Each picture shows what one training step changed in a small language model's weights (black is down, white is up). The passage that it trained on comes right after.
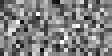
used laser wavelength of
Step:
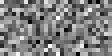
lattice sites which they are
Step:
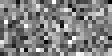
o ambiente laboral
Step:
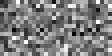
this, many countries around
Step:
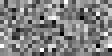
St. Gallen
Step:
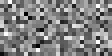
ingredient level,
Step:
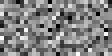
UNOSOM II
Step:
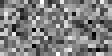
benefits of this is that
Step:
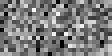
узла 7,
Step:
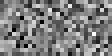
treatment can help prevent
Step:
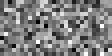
the heightened
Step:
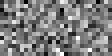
identified object bounding
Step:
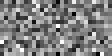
se projetarem
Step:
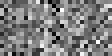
on the anode
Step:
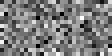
3 млн
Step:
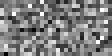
$m!$ possible
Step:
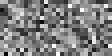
for comparison. The specific
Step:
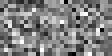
the sample has a
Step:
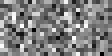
Here we show that physics
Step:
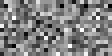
continuous counterpart of
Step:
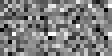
stage. Combination
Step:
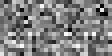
os impactos da
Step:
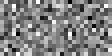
working students during the
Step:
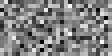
data access management can be
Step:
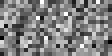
energy is also reduced in
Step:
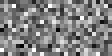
their reflection in
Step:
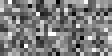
el chasco,
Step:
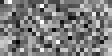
16 asrning
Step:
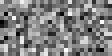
that 10\% difference in
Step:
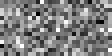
that both are less than
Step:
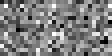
índice de
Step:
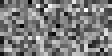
filtering, as defined
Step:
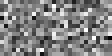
the Republic of
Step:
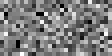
fixed integers
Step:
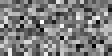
the intercept) and
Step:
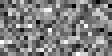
sintered particles have
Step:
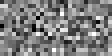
measuring the texture
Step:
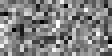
It should be mentioned that
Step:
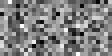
following integral equation for the
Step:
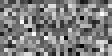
to improve the source
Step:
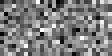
\right ].
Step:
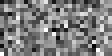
the lowering of the
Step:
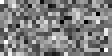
leaf extract of
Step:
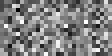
dars jarayonida
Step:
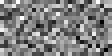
currently available precision, while
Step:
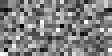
we observed that both demonstrated
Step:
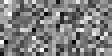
5 Pada halaman
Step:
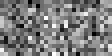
the current state and the
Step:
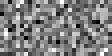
feeling oppressed
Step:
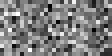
Physics, Mile
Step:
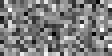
uncertainty of the phase of
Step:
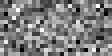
ao percentual do
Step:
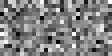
Es werden jedoch
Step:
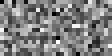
per channel (exchange
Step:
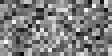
– Doctor of Economic
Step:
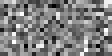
straight lines indicate
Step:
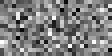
linaje de los
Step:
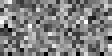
in Romania. The
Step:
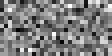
of their information competency
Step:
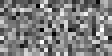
the unitary state of
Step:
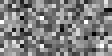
we will focus on the
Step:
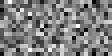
opposite spacetime
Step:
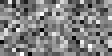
The Balmer
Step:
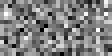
} \author{
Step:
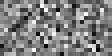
energy efficiency has become a
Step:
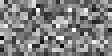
assessments that arise
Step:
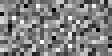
as a choice argument for
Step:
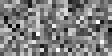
and Relativistic
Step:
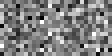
presence of Dirac
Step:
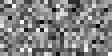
Banks should lay
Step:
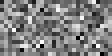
was funded by
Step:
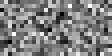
data collection strategy.
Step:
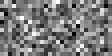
accuracy across diverse spatial and
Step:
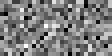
by a panel discussion
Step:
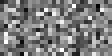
va ilovalardan
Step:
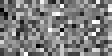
uning faoliyati bilan
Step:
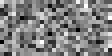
class. Every row
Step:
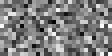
exchange field; and
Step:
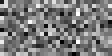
есть, как
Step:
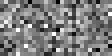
to this assumption,
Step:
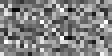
WORTH A
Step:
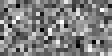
shape function at node j
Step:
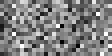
than grade 3
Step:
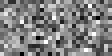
to play crucial role in
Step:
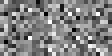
Selection Test
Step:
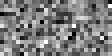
number; thus, the
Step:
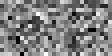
bosonic SPT states
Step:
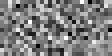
crystalized in a
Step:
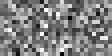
planning issues at their
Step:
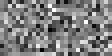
a late-phase
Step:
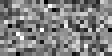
the structural model.
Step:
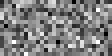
yoga helps
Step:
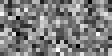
family about spontaneous
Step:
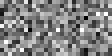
as the NVSS
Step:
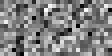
due to its many
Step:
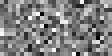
which species best explained
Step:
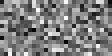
both outperform
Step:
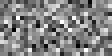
From the research we
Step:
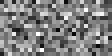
think about why
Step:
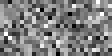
colaborador a
